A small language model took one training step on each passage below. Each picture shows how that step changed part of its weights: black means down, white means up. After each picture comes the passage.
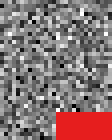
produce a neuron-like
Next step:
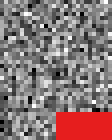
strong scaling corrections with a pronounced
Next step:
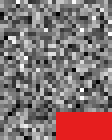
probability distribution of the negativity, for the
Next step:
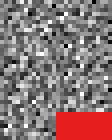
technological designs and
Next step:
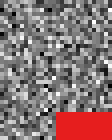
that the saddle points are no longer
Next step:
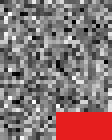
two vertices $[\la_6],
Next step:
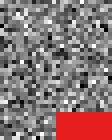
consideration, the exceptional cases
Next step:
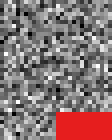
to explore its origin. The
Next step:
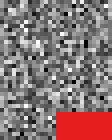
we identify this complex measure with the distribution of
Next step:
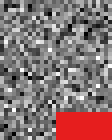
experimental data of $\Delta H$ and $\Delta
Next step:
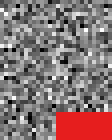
readily deduce the following two results.
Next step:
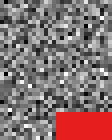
described by the same Hamiltonian, in
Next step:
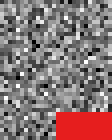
E(L)$ is regular, by
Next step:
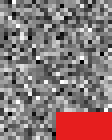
severity, the corresponding extremes have been
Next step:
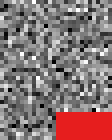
has long been known that the SMT
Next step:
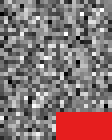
As with similar iterative methods, a
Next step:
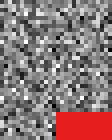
are, respectively, defined as \begin{equation}
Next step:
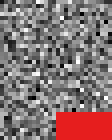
frames generated by the iterates
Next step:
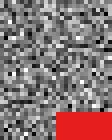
study the geometrical relations between \textit{%
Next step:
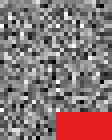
soliton. \end{abstract}
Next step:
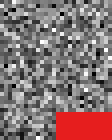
found. In \cite{Keh} a
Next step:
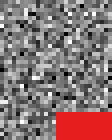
When a muon with an energy in the
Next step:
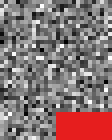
every critical point in $\Cal{J}$
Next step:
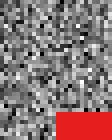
is to construct conditional probabilities
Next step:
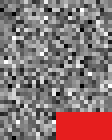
claims that both the kernel and the
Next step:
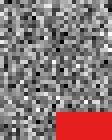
equation is Gaussian, \[ \mu =
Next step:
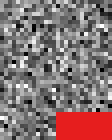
mechanisms without unawareness
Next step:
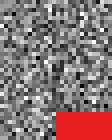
with \begin{eqnarray} \label{hp}
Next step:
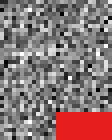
number is the number of particles possessed by
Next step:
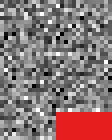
wave numbers, whereas the ultraquantum
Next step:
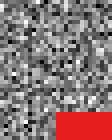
quenched disorder there must
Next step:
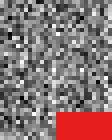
are not expected to be unique, as our
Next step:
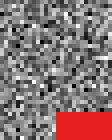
of $Y_i$, then one has a
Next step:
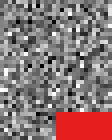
estimate of the dependence of its flux density
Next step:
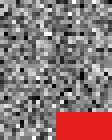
DeSCI takes more than 4
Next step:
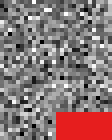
of the construction given in [B.II] theorem
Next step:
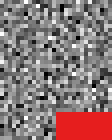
been used to investigate observational
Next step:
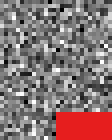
errors due to core wavelength shifts
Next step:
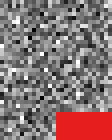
new explanation covering all these
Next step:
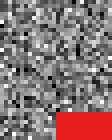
and thus greatly enhances the
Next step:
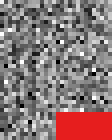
defined explicitly by the self-weight
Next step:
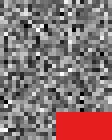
the BLR. However, the obscuring
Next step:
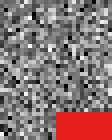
Then we \begin{claim} For any elements
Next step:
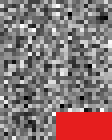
important locality condition known as
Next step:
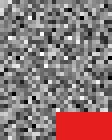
Dijon, FRANCE. }
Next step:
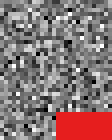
Term $R$ durch
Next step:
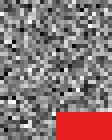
bands, we use {\tt Lensed}
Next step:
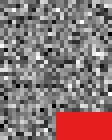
means the requests that include the
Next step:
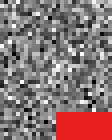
is Col-bounded. By Proposition
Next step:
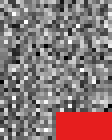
is an integral one, but we
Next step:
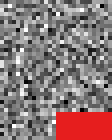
mod $p^{s-1}$ we have $\sum
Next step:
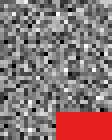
\\ 0 & \text{otherwise.}
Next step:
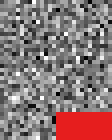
a mixing angle $\theta_{1}$.
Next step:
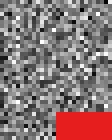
â \cite{Kru2}. This
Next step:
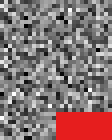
L. P. G. do Amaral and
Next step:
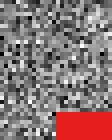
diagram, which contains BS wave functions and
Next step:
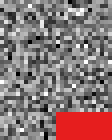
\equiv \cos\theta_{L,R}$ and
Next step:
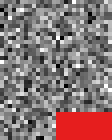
solution is more regular than expected. In
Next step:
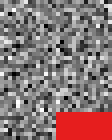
\le 1$. Recently the author proved
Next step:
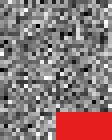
multiple STAs leads to the same result as
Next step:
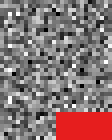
it to work effectively when used with a new and
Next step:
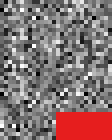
hot disk environment. We
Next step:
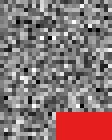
the preparation conditions with the help of
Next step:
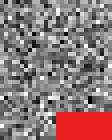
$\Omega \subset \CC_+$ is a
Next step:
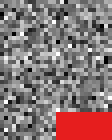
background suppression, the $B$
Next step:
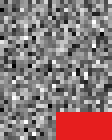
$C^{1,\mathrm{Dini}}$ condition
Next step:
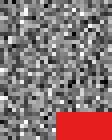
any $y\in K(x)$, taking
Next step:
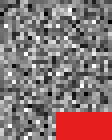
to calculate the amplitudes of the
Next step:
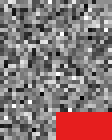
mass loss rates, $\dot{M}_{\rm
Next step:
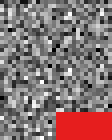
Furthermore, with probability one,
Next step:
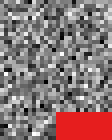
in equation \eqref{Sch1} with
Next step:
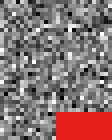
cybersecurity-focused variant of
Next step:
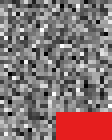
four-velocity, $\mu$ is the
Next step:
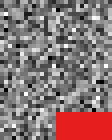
$1$ does not give a satisfying result
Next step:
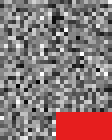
\end{proposition} \subsection{Existence
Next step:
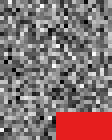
$ r $ is not defined by the spherical
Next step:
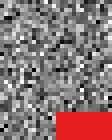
frequency in the range $\omega_p
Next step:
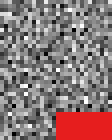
\begin{array}{c} \nabla
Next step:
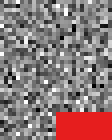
was used where the modification of surface phonon
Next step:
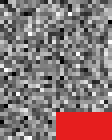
is that whenever one randomly extracts
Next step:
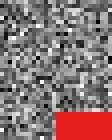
so that these two parameters were not varied
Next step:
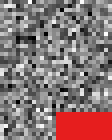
denote its $(n,k)$ entry as
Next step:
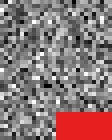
Table 4) 3I/ATLAS will
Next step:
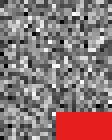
product manifold $B\times F$ with
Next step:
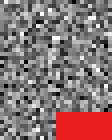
say that such a collection of framings
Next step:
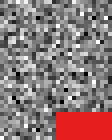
Wisconsin, Madison, WI
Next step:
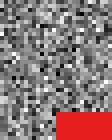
function $f:X\to ]-\infty
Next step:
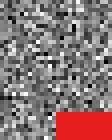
was confirmed in a $U(N)$
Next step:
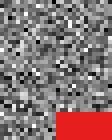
half metals exhibit a large
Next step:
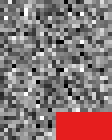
C.~Cheung and G.~N.
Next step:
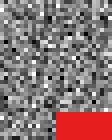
first choose two cavities with
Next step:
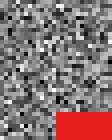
firms. The impact is negative
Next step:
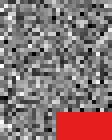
\paragraph{Future Work.} We
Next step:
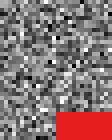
side is same as the right hand side of
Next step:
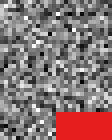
in spin-space. They are listed
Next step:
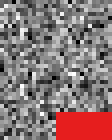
deal with $A_2$. For
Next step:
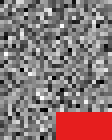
well to obtain: \begin{align}
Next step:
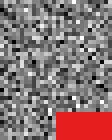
The CDR leakage rate is smaller than
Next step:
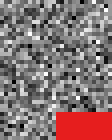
fiber $Z$). Again by Lemma
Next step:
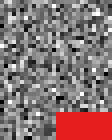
diversity in the classes to overcome the
